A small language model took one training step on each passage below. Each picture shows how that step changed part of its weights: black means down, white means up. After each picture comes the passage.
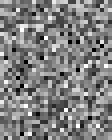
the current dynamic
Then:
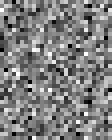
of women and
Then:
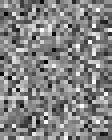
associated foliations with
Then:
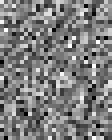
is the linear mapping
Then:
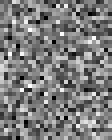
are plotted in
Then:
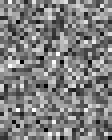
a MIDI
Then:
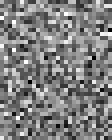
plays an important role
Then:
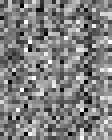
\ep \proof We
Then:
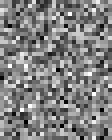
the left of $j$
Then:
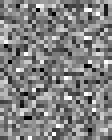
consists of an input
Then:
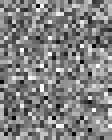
meetings and the
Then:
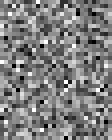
initial movement is
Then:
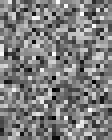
it is a composition of
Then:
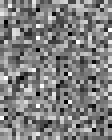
in the military
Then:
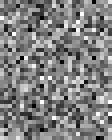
model do not concern
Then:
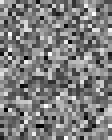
They stem from
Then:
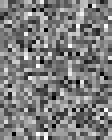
Conversely, when
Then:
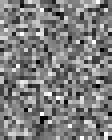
the open-access
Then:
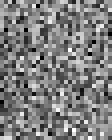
emphasis on
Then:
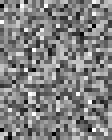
comes to a system where
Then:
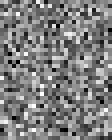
connect a LAN
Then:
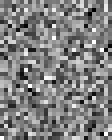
have been widely used
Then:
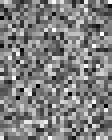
a maximal accretive
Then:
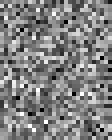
dynamics operate on
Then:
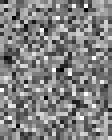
$Z_t$ given
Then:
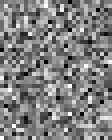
makes the same information
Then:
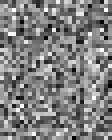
isolines with equal
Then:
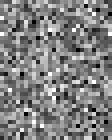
serve as viable
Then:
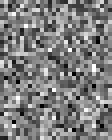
finite length and hence
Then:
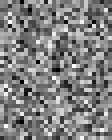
In the simulations,
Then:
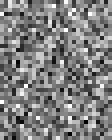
a theoretical analysis of
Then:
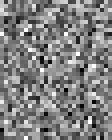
and Effective
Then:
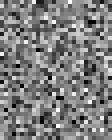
be found for the other
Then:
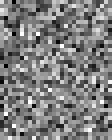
of the next part):
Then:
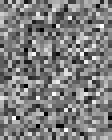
The surrounding site
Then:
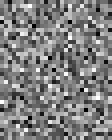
shape policy
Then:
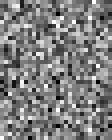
in terms of number each year
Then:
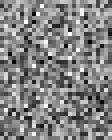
Death} We
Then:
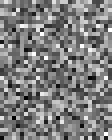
the dissemination of
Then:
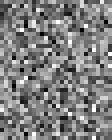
Now we ask
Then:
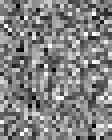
global energy transition
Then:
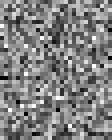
based on the consideration that
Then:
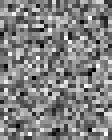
their ability to teach
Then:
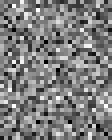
operators} For $t
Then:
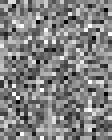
originated more than
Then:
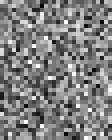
we have carried out
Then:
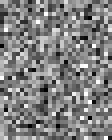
later. If the
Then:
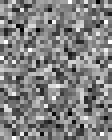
is well-defined.
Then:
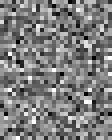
inclusion and equity.
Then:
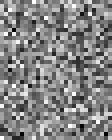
observed (Fig.
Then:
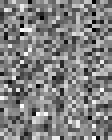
a splint for a
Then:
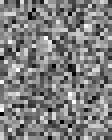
we discussed the
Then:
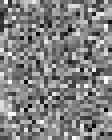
color are recorded
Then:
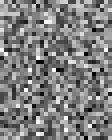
will help them to
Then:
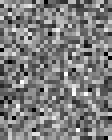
where $m$ is a
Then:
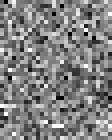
sub multiplicative, that
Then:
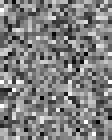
of rGO increased
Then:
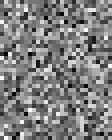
is more noticeable
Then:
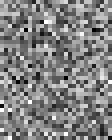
will use a GAP
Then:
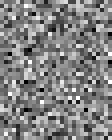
when choosing a
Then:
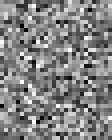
EGPS can
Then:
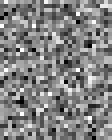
tablet formulation
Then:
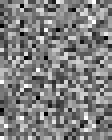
The solvents were
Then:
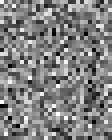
is a positive definite M
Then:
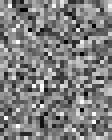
as cleaning,
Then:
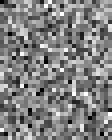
$S$ is a proper
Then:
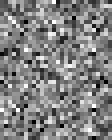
trevalon after surface
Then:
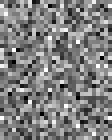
a movable condition.
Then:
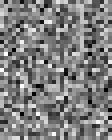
are translates of each
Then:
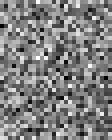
relate graphs and
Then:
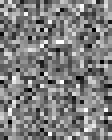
be obtained by (7)
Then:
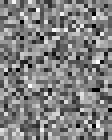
bit obvious, at
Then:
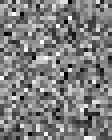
promising technique for
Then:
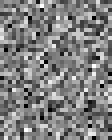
and processes to meet
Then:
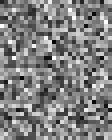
we only need to check
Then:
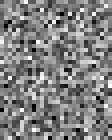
A plant grown
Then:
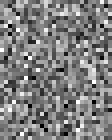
central Spain.
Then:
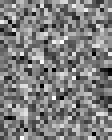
field $k$ is
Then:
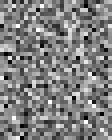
context. The results of
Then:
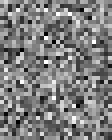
zeroes in $\D$.
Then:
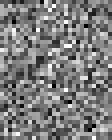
for any orthonormal
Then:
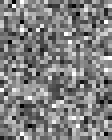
representation (six
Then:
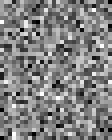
decomposition by the
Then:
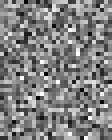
In this paper, the results
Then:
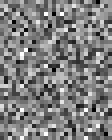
Next, we present
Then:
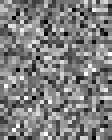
n/a n/a
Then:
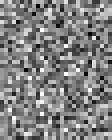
a social contract is
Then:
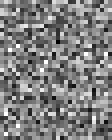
the organization and whereas
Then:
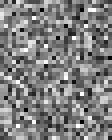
C. DASH
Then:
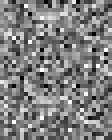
to criminalize
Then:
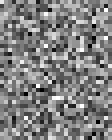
generalising them to
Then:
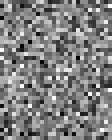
neutral effect on
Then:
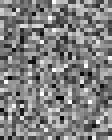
the page number of the
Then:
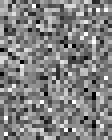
explicit finite difference
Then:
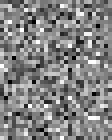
of Lyon 0 4
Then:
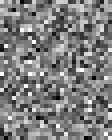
from the fact that they go
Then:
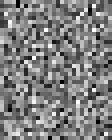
service. The
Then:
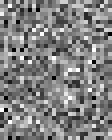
in front of
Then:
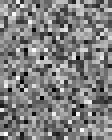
used over past years
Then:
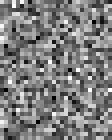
of the FFG
